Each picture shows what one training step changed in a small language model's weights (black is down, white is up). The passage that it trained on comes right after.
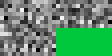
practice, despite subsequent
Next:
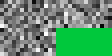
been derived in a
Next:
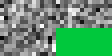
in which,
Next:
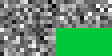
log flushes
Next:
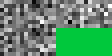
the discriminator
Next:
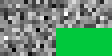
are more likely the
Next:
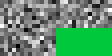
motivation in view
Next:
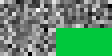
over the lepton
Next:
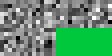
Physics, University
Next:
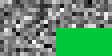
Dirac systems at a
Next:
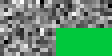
parameters of star
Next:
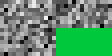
at high temperature
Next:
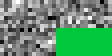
level of accuracy of
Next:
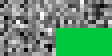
More precisely, we
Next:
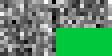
asking whether
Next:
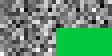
been mainly interested in
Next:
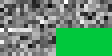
the contribution of the
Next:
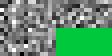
sample, thus determining
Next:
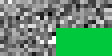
three levels based on
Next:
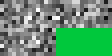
current has an additional
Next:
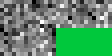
the HTC
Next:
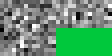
surface scattering geometry.
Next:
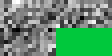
behavior of the grid
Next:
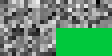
of Frank
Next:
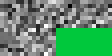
different SSP models
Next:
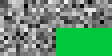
are shown in the
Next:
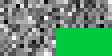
on a fractal
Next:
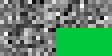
observed interference effects are
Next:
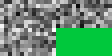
a structure of the
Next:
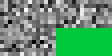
implement these two
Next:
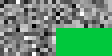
constant $C$.
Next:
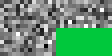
allocation as a
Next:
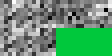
of nucleus. The
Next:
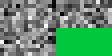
factor measured on
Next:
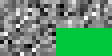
space will certainly
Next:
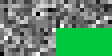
orange. The
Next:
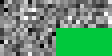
curved geometry
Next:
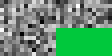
that the amplification
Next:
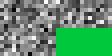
relative to the
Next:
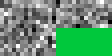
internal data, which
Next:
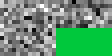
send the
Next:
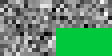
acts as a proper
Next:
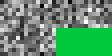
to enhance image resolution
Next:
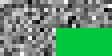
tensor obtained from the
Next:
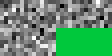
results that could be
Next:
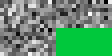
in Figs.
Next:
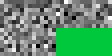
positions in the shell
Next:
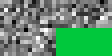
for QKD
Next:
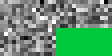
permutations that
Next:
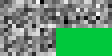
of classicality of
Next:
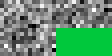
temperature, also by
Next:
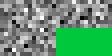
reality (in
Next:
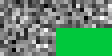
electric field components
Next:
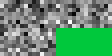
we simplify the
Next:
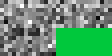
of a PR box
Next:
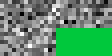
holes is therefore highly
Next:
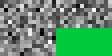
by implicitly
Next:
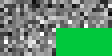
the roles of
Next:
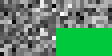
filling factor is
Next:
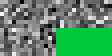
The search for of
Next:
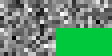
can write that the
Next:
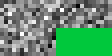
by a mass
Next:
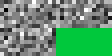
performance at all
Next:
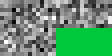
such that the
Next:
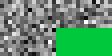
is rather flat,
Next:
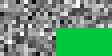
An example of a
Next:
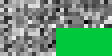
of the acceptance
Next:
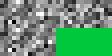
It would be
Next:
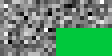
$\Gamma$ are
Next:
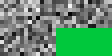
calculated spectra become in
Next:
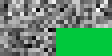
information are not
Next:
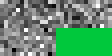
The insights obtained in
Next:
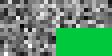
loss. This is
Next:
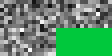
the end of radiation
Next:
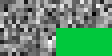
special choice of
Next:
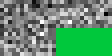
the signal or
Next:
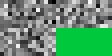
for all temperatures are
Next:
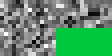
can usually assume that
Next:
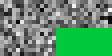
degradation but typically
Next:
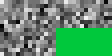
renormalization has been
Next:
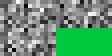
it is necessary to
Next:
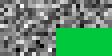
a commercial
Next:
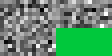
length along the
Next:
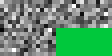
depends on a complex
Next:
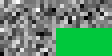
calibrations by
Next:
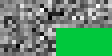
is minimal.
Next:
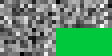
across systems, along
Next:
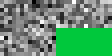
the first conduction
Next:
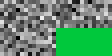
& System &
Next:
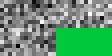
the context of
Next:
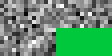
define $R$
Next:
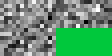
is an indication
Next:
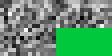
lines in Figure
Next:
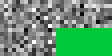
it has proposed the
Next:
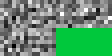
event generator cannot
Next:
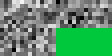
physics of the
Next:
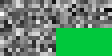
but bounded by
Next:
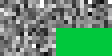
establishing a
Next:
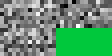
and single quantum bit
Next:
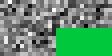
hybrid model. We
